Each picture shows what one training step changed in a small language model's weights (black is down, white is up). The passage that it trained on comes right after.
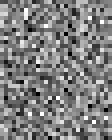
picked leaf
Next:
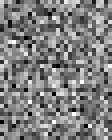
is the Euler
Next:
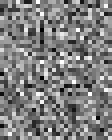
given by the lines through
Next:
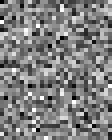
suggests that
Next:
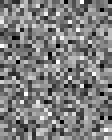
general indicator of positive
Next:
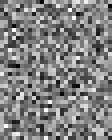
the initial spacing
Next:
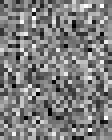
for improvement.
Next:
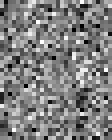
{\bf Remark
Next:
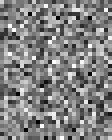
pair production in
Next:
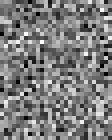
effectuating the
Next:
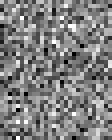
any ``elementary
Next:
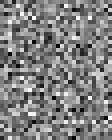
are patients aged
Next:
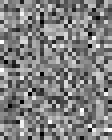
concentrations from
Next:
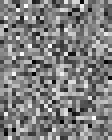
values using the TWA
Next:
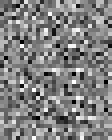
Such a decrease
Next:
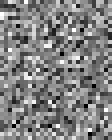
a much less
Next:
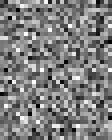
noted that under direct
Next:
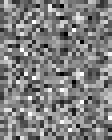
in ISAC
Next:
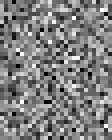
The goal of the
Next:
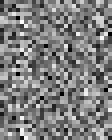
on independent test. To
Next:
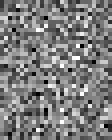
of the optimal production
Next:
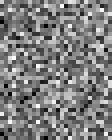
are some behaviors we
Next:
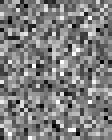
acquire knowledge
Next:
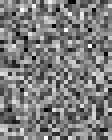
b partitions of
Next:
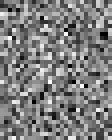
cubic phases
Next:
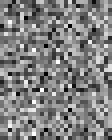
wealth of an
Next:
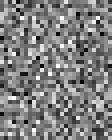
is looking for a
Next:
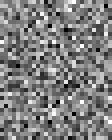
the English
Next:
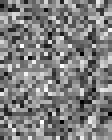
property of $D$
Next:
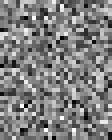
suggestions and
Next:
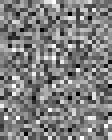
coordination, and
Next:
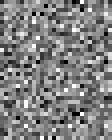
at the TS for
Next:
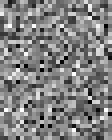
layers. Due
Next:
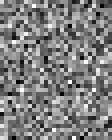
normal, virtual
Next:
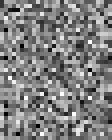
term in the sum can be
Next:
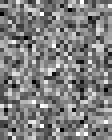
is clear that for any
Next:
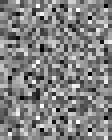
the environment
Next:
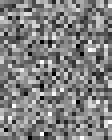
to be seen if this
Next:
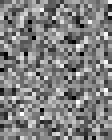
solved using Benders
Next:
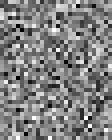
a weighted sum or
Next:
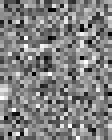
\cdots + x_r
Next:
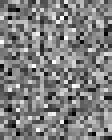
the relationship between
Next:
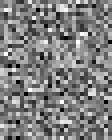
a voltage value
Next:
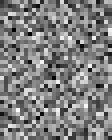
was investigated over
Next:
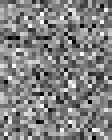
other auxiliary
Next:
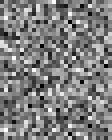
consequence of the
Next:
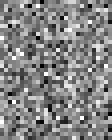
zone estate
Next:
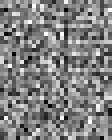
indeed be associated with a
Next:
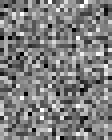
mapped the higher
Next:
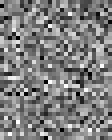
degree $d$ with
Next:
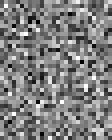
one-dimensional models.
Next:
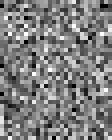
number of types
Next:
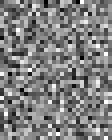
seven different PV
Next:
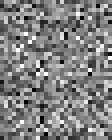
power dynamics related to
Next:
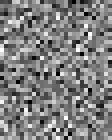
equally split to K
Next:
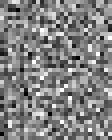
the complex $K$ is
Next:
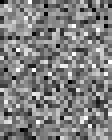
aggregates are
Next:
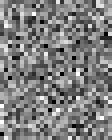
of thionyl
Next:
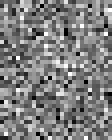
including issues of
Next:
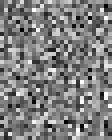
$L$ is measured
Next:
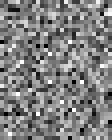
the following, we will
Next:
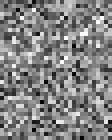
Define an initial state
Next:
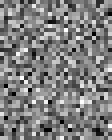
and $b\in
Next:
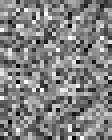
an affirmative
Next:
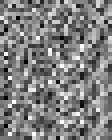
have the following theorem.
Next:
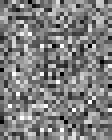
are left with only 3
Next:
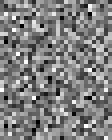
immediately possible
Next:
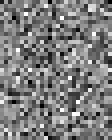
the asshole'')
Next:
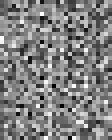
that the participants
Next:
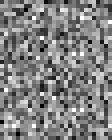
$ is the identity
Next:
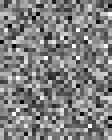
Our interface,
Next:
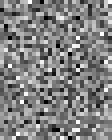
not be thought of
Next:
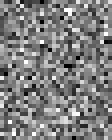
that the wideband
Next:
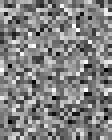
For all our choices
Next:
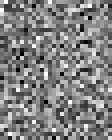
and the genesis
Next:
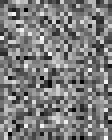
which is not excluded
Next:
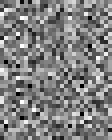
odd mixing of
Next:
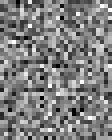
is the question of
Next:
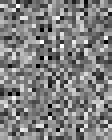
only thing that depends
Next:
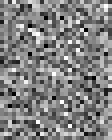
China under
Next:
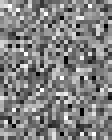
or a doubling
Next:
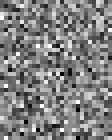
remains limited
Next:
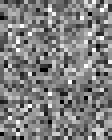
}\mathcal {E}$
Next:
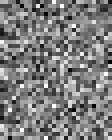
convexity properties of
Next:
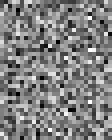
the demographic
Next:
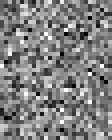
deployed in
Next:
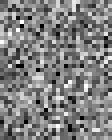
make the transition to
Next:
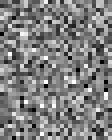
1, \qquad j
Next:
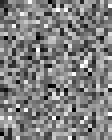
random network contains an
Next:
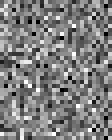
left-hand side
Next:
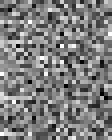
out on their education
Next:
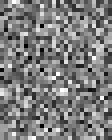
addition, we have a set
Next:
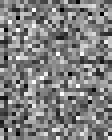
as a generalization of Theorem
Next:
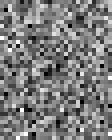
set $X\in
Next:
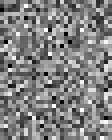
low temperature, where the
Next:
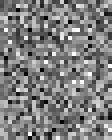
of location (see
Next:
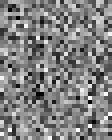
all directions.
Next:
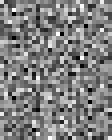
translating these highly
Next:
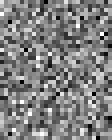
$\tilde{r}$ and
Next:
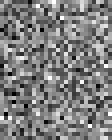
condensation will
